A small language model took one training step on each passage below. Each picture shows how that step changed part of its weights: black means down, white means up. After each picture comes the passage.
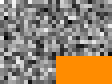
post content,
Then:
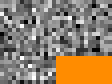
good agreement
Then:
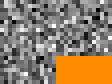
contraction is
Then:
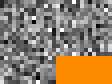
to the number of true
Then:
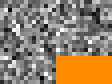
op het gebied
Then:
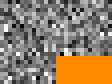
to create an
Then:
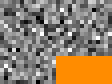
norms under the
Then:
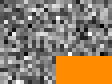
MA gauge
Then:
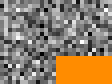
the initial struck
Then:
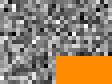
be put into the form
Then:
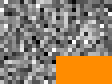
is designed to
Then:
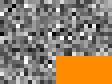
of the century the
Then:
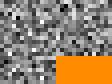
comparison of the
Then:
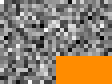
connectives and
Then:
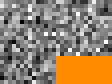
Session 2 |
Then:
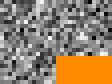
the NRAO
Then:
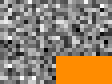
elasticity or
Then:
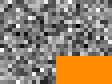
decreases with time.
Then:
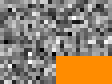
light neutrino
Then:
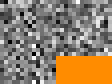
and the diffusion
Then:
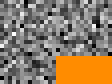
a less singular
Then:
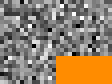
are located within the
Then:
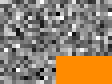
het normale
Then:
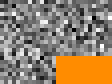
using a standard
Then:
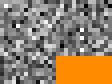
via the modular
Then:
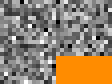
are constructed,
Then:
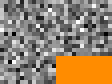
the four-loop
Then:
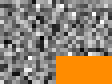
but quantitative
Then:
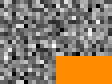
using the total gas
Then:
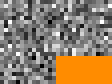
to the NE gate
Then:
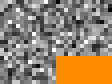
de la información y
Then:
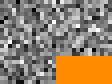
noticed that the
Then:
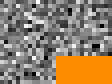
evaluated before
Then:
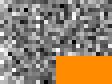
las particularidades del
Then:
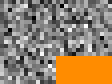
the on-shell
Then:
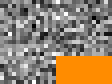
that obtained, {\it
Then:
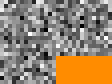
(here is the
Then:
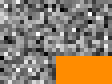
sauvages des
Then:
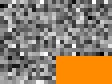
а также
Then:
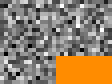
вчилася в
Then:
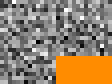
организации и
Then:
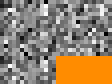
FDTD, a
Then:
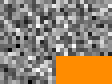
I. The Main
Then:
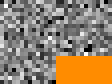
the magnet array
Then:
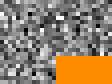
xam yaxshi
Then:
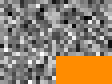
chaîne de
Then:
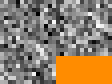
overall averaged
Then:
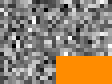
com cavalo
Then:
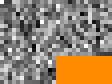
paramount import in
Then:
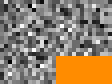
são comparados 3
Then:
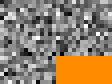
we have plotted the
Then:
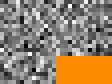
be achieved
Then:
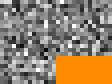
to obey, for
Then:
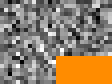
short green
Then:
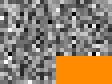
of links on
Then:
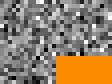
maka H_0
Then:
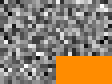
calculated as the
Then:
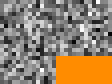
database for
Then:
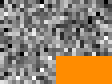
the topological
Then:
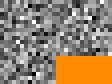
final state of the
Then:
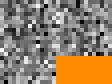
orientation. For the
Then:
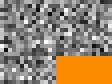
Marli ;
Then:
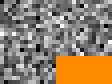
SP energy spectrum
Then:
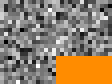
the various emission
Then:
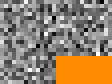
(i) is where a
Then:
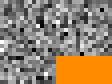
a combination of
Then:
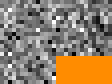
Toralapa la
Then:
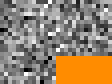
the up, down,
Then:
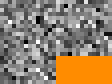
an upper bound for the
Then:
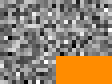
the space of differential
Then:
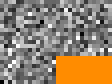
segurança a
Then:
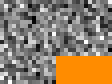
Ill. Laut
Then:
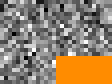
water is in
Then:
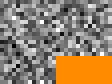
in the fermentation
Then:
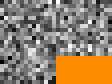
have increasingly
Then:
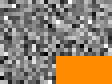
passe tout
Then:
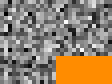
accurate SM
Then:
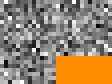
to the complexity of
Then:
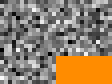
regular orbits
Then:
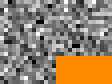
is negligible in
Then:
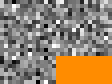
correspond to the following
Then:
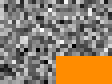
the assumption that the
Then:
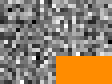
I or Class
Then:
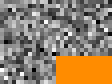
light excitation are
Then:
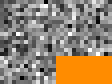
particular, it was used
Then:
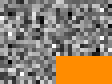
har bir janr
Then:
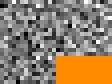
я накажу
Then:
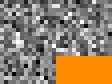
te recuerden a
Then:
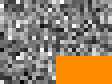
to the corner it
